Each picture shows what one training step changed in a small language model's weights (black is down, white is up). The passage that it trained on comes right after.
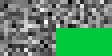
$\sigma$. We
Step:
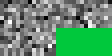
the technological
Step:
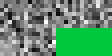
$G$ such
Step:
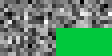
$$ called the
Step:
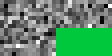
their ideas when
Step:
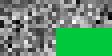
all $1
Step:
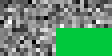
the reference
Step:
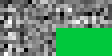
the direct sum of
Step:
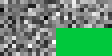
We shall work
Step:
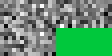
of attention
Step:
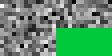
window into
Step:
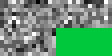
= \sigma
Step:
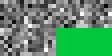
Then $$
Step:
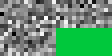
a combination
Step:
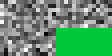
\cdots \leq
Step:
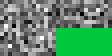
of performance research and
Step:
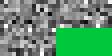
basis of
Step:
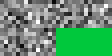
tested, but
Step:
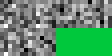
part of their
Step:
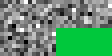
was developed and
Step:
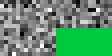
a view to
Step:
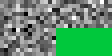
I am like
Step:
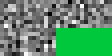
of $\varphi$.
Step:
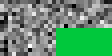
here we use
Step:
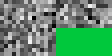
in grains
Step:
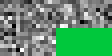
from each of three
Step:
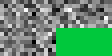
conclusion that the
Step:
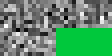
of $X$
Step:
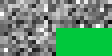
introduisons des
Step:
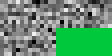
+ b \neq
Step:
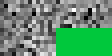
distribution function
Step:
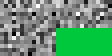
target vector
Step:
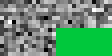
the presence of
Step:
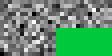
relates to all
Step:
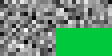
load was
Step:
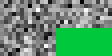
Y$ be a
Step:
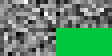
and weaker
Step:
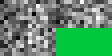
forces in the
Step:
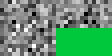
observation space
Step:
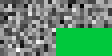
in the fight
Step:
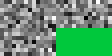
certain measure
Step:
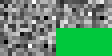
improve the learning
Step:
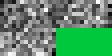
and Marc
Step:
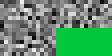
not equal
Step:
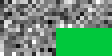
is closed,
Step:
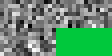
equal, where
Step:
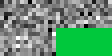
has larger
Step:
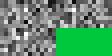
check that
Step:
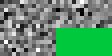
are studied
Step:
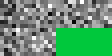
social worker
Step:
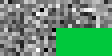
plays useful
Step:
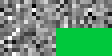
later became
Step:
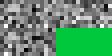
complex root of
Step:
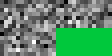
we consider the
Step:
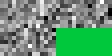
low amplitude
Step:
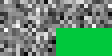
survey of
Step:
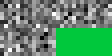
at the heart
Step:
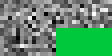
funds for
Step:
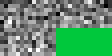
the limit as
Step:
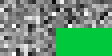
In particular, if
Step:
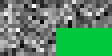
and strain
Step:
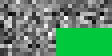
variable so as
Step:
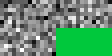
the variables which is
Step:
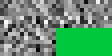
last author
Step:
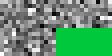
F Yan,
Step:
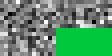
case $\tilde
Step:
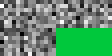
bone with
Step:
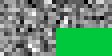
the left'',
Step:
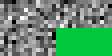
these moduli
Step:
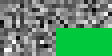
to the same
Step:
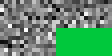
The densities
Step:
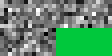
cut by the
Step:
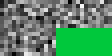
and $\lambda$.
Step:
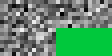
result describes
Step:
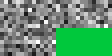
definition. For
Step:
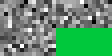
to enhance
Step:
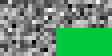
\right) M
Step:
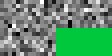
constraints of
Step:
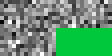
the layout
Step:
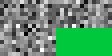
represents a
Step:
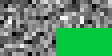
the PNG
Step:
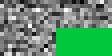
“not the
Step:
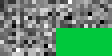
which is highly
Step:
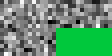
initiative of
